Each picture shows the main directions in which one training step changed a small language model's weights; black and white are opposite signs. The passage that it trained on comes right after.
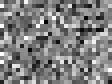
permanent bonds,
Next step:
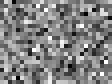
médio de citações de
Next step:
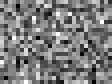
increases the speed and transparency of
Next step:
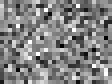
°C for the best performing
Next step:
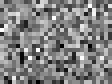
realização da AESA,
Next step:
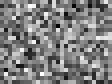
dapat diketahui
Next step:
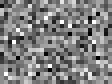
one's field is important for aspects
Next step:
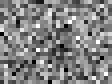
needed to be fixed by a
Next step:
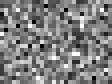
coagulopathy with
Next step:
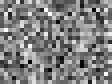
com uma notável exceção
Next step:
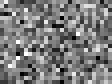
reuniu a ideia de
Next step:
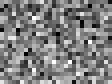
differences between urban and rural areas and
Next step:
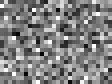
tizimlari fuqarolik
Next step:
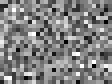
(R Core Team
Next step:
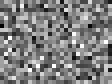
\subseteq I$
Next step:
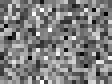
science provides plenty of
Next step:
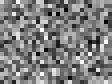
Primary data will be collected
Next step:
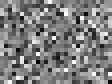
(sorted in decreasing
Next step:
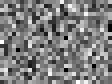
g) and mass fraction of
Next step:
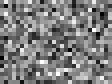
reached. The bee will
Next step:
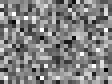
with guidelines for clinical practice //
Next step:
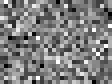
Work, 2024 Table 2 shows the
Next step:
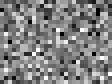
by matrix cracking can then
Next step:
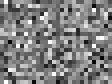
the civil service position are subject to
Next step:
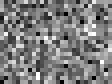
Se diseñan y crean
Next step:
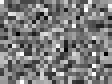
3. Dorivor
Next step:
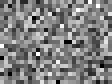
flow and urine output. Am
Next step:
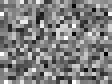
answered neutral were 2
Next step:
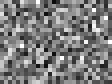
studied, but not in a
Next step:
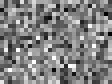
[30], and the available
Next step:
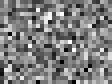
and the deadline associated.
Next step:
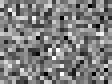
loss of the possibility to ensure
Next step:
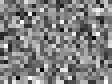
la información de manera más
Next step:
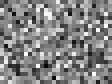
channel and process behaviour is
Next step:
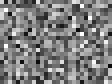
applying thresholding to
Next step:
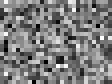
Kalit so'zlar:
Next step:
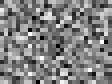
is trained on. This
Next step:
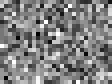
Then, strawberries after
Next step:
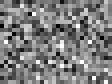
por esa limitante capacidad
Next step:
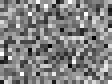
specific role in the formation of a
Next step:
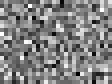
is a positive and significant relationship between
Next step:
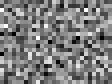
of stress is necessary for effective
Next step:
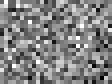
all the LNG. The
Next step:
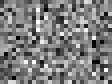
significant changes might be due to
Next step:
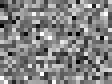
being shot or becoming a
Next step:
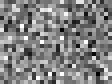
a non-vanishing
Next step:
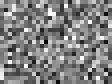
SUS, onde a personalização
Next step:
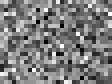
work and revised it. All
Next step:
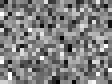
ettirishi, hayotda
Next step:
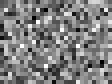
and justice. In order to prevent
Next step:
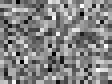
qoni yo‘q,
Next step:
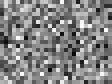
all participant biobanks and
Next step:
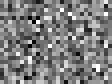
ciphertext with his private
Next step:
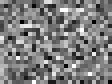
réaliser des analyses sur
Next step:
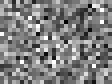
“ўзи” деб
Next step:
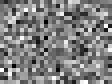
³ Суғурта
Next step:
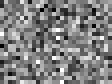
les noms de personnes
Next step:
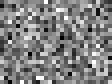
mahorati” nomli
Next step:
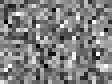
in altre parole pensano
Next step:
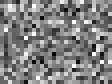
Aracaju/SE e
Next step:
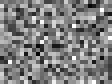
access points, routers,
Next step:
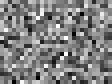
reductive dimerisation
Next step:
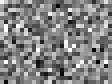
expected to be over 592 million
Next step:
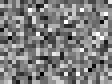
person can buy a product
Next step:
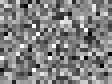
study. Descriptive research survey
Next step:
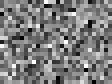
analysed by back titration of
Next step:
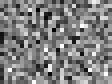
of the Sley data model,
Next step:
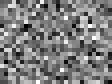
histórica possui duas
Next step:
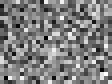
Sie benötigen
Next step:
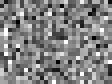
systems, including static and
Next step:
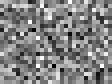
Thus the computer is building
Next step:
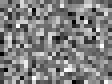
(Voir figure 4.)
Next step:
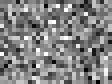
ipak qurti
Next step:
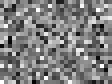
el cambio del peso
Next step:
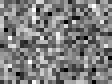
health and integrity of vital
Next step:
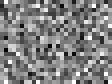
Un estudio comparativo.
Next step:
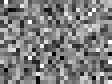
MPF. Com a
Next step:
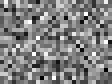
the host GC loses
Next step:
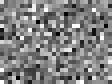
2 and 3 accounted for
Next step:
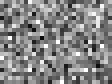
seule composante, il est
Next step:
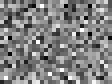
projeto os blocos
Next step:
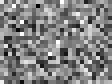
unsteady joint
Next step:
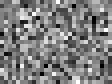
constructed during the socialist era
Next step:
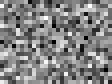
constant of TiAl and
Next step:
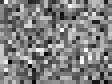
a visually impaired student
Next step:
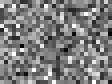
moment, dat gewerkt
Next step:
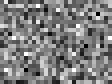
are valid for short exposures,
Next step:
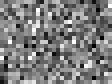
of interest. Authors'
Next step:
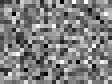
lain sensor suhu
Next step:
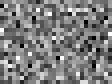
conditions for the aggregation of
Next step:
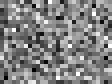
Shunday qilib,
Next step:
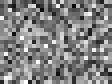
sektora. Carine na
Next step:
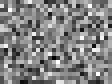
den Subskalen zum
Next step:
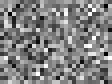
yoki qoidabuzarlik
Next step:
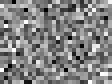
2.1 Sistemas
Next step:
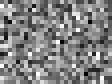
alohida vazifalar
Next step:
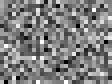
investigación se han recogido los
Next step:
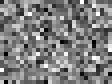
Revista eletrônica
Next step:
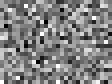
of inclusive education to attend to
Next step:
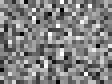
facilitating optimal patient selection for future
